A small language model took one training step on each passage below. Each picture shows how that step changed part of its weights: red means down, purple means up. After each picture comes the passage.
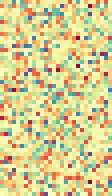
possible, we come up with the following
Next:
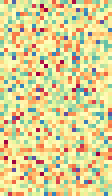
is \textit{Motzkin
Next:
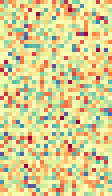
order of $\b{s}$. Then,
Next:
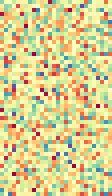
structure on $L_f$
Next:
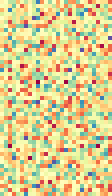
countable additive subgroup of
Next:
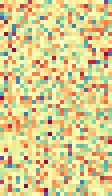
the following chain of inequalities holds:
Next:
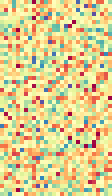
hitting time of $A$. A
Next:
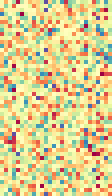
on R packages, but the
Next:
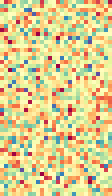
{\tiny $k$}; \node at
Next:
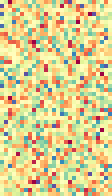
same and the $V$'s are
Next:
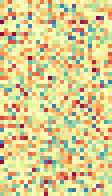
we proceed in the leftwards direction
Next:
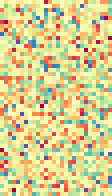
X. Q. Chang, \newblock
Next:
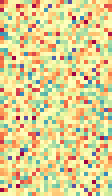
of the season, placing a
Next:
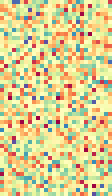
is not irreducible if $p>2$,
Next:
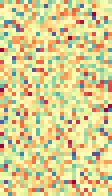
automorphism of $\cX$ for sufficiently
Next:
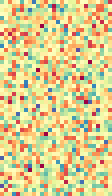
multiplicative ) reduction for both of
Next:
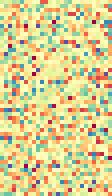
\Qdel \cup \Qcon$.
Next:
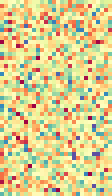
As $\phi$ was arbitrary in
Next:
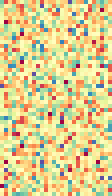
CORR 80-16. University
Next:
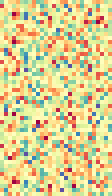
respect to the lexicographic term
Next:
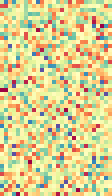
subset of $J$, it is
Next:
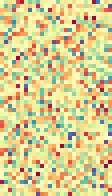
paper is to generalize the distribution of the
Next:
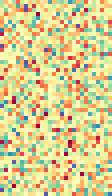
we show that $W_j,\
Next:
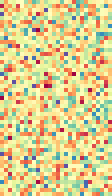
of the perturbative analysis,
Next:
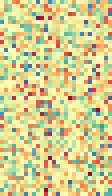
and phase angle variables
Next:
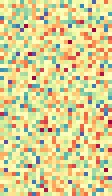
symplectic} if $h$ acts trivially
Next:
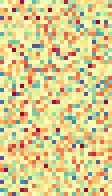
the previous section is known to have the following
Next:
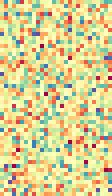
of the cyclic subgroup generated by~$g$.
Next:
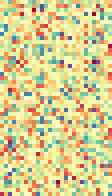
$[0, T)$ launched
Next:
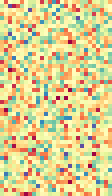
$L$, endowed with the inner
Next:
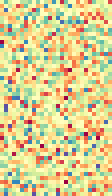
For any convex function $h$ on
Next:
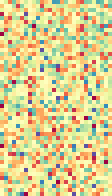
space at $p$, we see that either
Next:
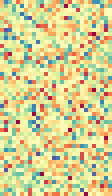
-- Their characteristics and applications.
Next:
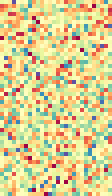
is a $m$ dimensional column vector containing
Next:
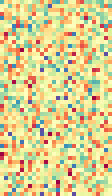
for $G$, we obtain the desired
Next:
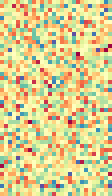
important tool in the theory of
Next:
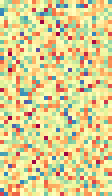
$H$ has been created,
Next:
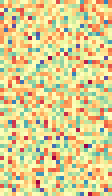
hence small. \end{proof}
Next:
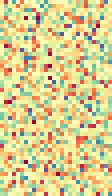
prevents the numerical range from
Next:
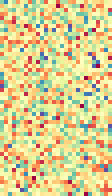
branches of this trajectory
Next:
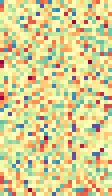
open family $\mcE$, let
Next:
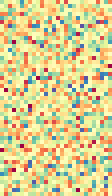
\end{equation} and construct source
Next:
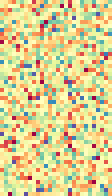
$\mathcal{C}^2$ and
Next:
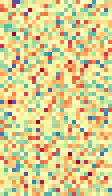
given by the following normalized formulas: \[
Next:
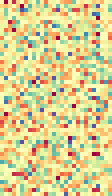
les $\beta_j$ sont des
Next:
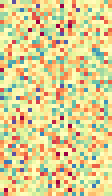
If an $n$-knot
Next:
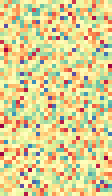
pseudo-Euclidean space
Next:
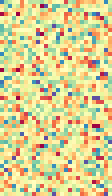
asymptotically ultrastatic
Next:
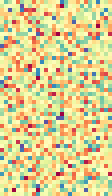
(the primal and dual optimal
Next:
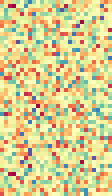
A\}$ is contained in a unique maximal
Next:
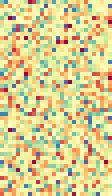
neighbor of $x$ in
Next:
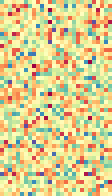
the time step length. We define
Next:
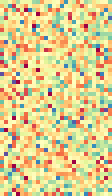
explained in the introduction of
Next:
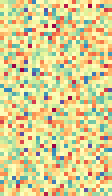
a geodesic representative, and if
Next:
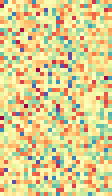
It is also interesting to note that,
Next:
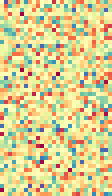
this paper, we investigate odd
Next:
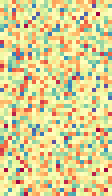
for $\Phi^A$. If
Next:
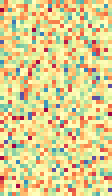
be a torsion $\SpinC$
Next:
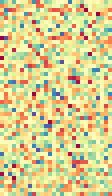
gives that \begin{align*} \beta
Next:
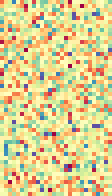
view $\HH$ as the universal covering
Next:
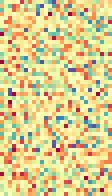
at the pictures associated to regular
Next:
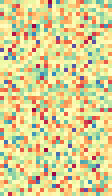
by $w_1$ and
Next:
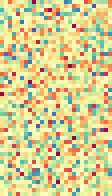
exists a weight $2$ newform
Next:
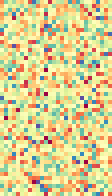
and cowordisms by the given
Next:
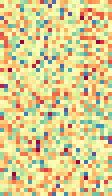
on initial values \cite[Chapter
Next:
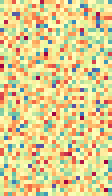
involution $\tau: \partial C
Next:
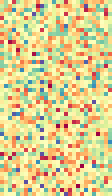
$F$ satisfying some given conditions. For
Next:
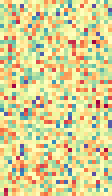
basis vector of $\bbZ^n$
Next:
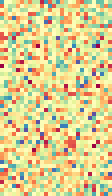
and $\beta_0$ is a small
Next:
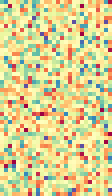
summands. \end{example}
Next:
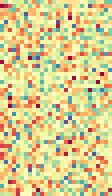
are two $v-$generic
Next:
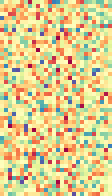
have the point $p\in
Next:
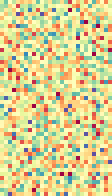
$C^\infty$ functions, and
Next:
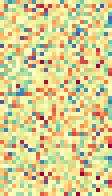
of manifolds with structural group
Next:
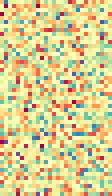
in \cite{Hou} that we
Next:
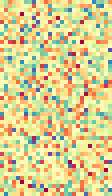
calculations, the above equations are equivalent to
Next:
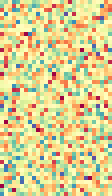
|P|\leq k-1$ then
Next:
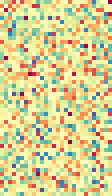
Therefore at least one term of the sequence is
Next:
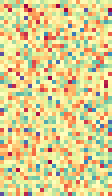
the literature, albeit very
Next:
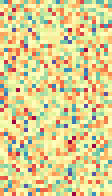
function $x_T$ uniformly on
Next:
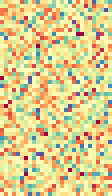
be computed using less total memory:
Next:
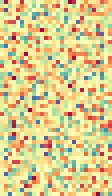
drift. \medskip We now introduce
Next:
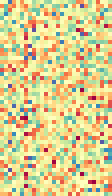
proved to be useful to characterize the hyperbolic
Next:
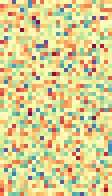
a $D_\pr$-module. For
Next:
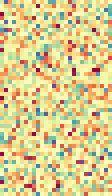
in the latter case, that $\gamma$
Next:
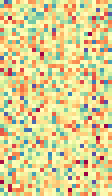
so-called tamed scheme, which set
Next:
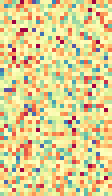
We should say that the relevance of
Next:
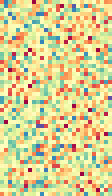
$M$, $N$, and data of
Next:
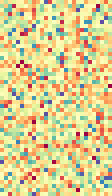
called Specht modules. The
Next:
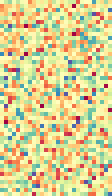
\in \mathcal{N}_i}
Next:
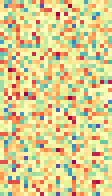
$ at the point $ \ \epsilon,
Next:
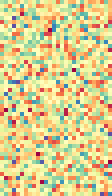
eigenvalues. \end{remark}
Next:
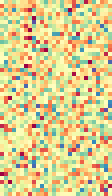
Mathematics and Interdisciplinary
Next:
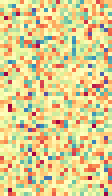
и местами
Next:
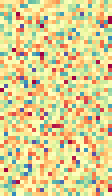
enough *packets* and leads
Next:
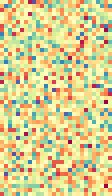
they contain cycles with different orbits. Since
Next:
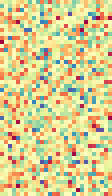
such as in an equilibrium model.
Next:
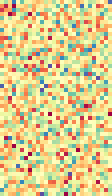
be in the same $F$-coset
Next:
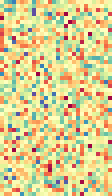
is an algebra automorphism. Since both
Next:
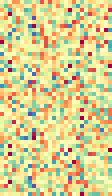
comments and suggestions which
